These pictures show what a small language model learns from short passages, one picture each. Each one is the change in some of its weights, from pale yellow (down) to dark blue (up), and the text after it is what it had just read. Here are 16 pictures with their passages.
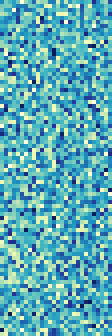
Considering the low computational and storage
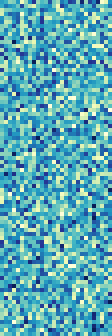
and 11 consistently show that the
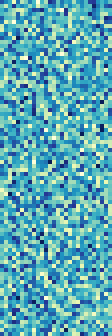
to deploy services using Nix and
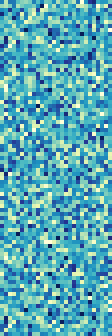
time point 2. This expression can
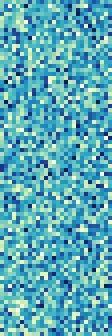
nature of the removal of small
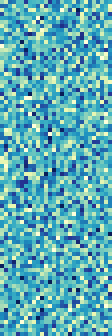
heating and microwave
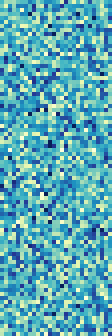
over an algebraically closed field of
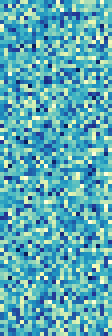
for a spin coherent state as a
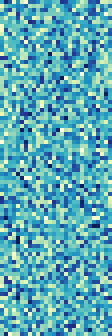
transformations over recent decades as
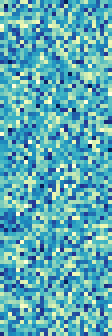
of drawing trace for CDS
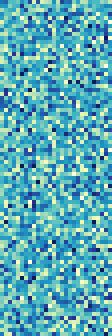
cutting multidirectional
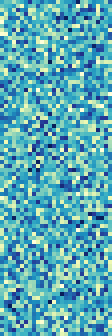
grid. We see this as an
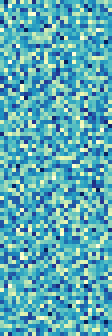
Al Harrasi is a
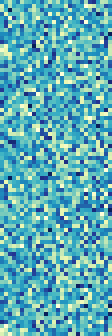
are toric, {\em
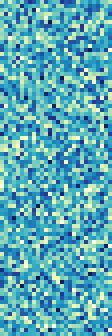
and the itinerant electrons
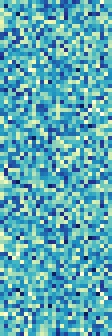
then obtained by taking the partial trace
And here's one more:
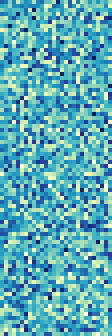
B decays. These proceedings
